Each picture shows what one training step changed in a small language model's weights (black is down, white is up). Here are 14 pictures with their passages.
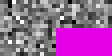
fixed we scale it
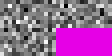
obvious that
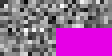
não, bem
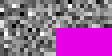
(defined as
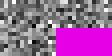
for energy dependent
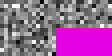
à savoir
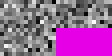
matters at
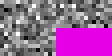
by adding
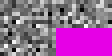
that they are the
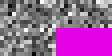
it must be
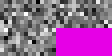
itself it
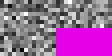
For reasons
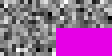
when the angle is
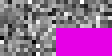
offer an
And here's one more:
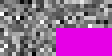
or link in
